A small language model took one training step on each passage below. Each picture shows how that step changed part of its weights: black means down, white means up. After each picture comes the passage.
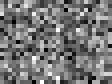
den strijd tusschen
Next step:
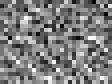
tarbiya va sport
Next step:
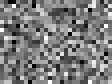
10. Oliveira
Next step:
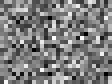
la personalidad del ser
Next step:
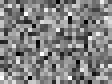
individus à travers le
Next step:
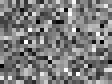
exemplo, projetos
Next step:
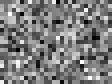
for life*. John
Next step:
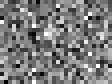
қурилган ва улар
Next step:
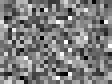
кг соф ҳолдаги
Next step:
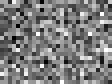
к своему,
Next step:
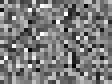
ва эркинликларини
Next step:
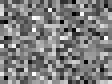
d'affaire et de la
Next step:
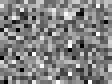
się wraz z
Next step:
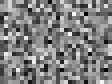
pengembangan untuk
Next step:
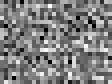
для лечения данного
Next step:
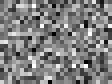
the immune system.
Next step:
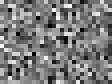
و تفقه در
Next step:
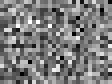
funksiyasi o'z
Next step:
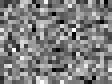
(perda) Tabela
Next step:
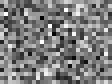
regard, the Jadid
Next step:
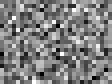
Quadro 1, há
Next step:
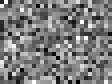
Шу ўринда
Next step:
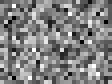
Гранольерса . 4
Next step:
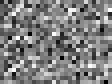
xususiyatini saqlab
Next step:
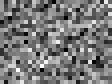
– deb “shaxsning
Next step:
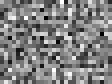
стратегий в
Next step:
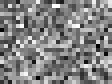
dels senyós que
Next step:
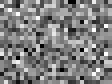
Workshops* ab
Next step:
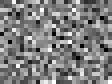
atenção à saúde.
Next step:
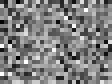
dù quy mô
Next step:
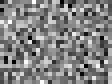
dispersión (ver
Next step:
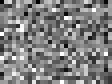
³¹ *Documente
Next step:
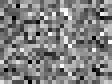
words. Probability
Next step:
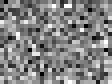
49. Zavaroni
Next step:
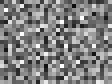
a apresentação e o
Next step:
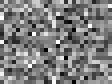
дон тўлишиш
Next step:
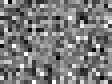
ва миқёсда
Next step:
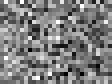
darajasi, tasvir
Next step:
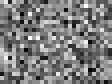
системный метод
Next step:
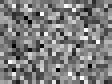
moeten worden.
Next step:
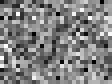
și păstrare a
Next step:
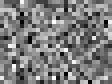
ao ordenamento doméstico,
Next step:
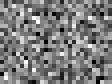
- Þau gildi
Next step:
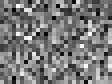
xalq deb,
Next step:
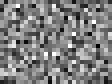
pies, en mi
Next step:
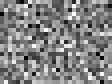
udeo domaćih
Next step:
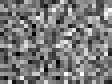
vere e proprie
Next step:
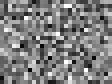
lebih efisien.
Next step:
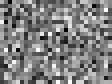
D., Schimmer, T.
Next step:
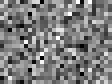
possibilitando, identificar
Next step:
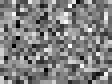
parece tener
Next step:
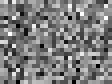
групи була
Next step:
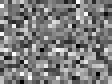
исталган вақтда
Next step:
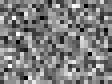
hallaba libre de
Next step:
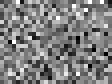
y socioemocionales,
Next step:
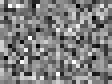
И. Хавкин.
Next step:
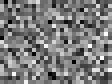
des pratiques de publication en
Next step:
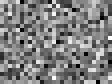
edificio —que se
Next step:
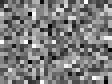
administrative d'un
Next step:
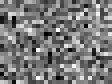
que é o conjunto de
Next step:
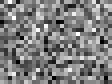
el de profesores y
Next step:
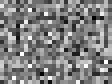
эса техникавий
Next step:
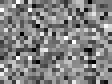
выделены этапы
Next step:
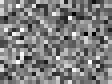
keng, baland,
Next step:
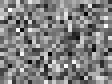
y criminalidad, en
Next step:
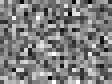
garovga qo'yadi
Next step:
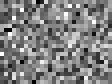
Marius Petipa,
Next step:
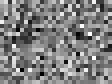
корпусе В,
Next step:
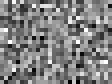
три разных уровня
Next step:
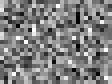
их участие в
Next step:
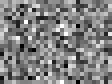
Ломоносова –
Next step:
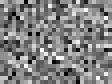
paydo bo'ladi.
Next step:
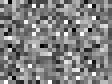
жінок ці
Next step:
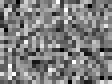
DNA (visto que
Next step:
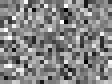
gap bo‘laklari
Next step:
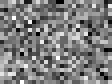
opción. La Ley
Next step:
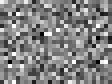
harakat qilish va
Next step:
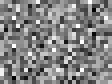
ont servi à prendre des
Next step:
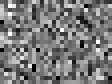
der Methode der
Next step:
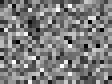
to be given to
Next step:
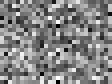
erkinlikdan boshlanadi”.
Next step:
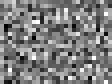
en pleno trabajo de
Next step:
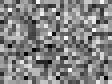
à oralidade. Ao
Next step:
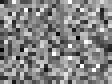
promovían la
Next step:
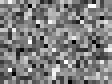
обсяги прямих
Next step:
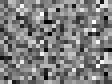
loblar ve sinüs
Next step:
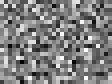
qatlamlarda >10
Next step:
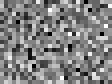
Orazalin, N.,
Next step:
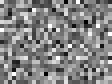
persistência de uma realidade de
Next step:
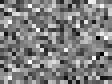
of Zhytomyr
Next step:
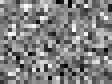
como o Overhead.
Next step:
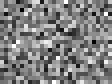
deve estar a favor
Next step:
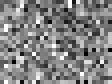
Hamza and K. A.
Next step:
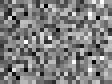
não verbais utilizados
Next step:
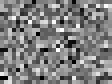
- Vaginoplasty
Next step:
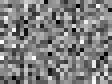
compito di elaborare la
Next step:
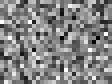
de bibliotecas
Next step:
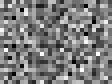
ham foydalanishgan.
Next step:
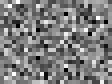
стоит ждать.
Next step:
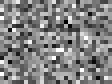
единого определения
